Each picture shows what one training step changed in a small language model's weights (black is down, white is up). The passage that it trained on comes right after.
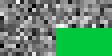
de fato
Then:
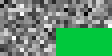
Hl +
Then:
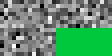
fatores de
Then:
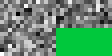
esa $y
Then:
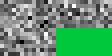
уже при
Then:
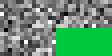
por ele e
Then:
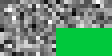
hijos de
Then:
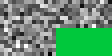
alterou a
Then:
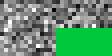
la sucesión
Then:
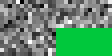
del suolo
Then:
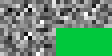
iba so
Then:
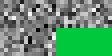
olish faol
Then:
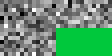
is processed and
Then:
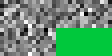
em ambientes
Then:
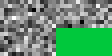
Rahmen der
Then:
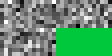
atención a
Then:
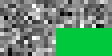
escura e
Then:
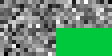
la mayor
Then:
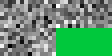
texto do
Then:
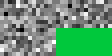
werken. 2
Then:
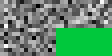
the Grand
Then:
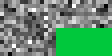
voor: -
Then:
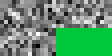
Pour une
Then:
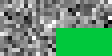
oziq -
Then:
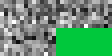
bilan birga
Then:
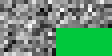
В процессе
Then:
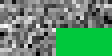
de divers
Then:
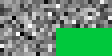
tendem a
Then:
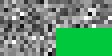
in der 10.
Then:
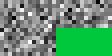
sumas 2
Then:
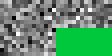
racial não
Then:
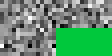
a média
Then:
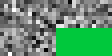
lo son los
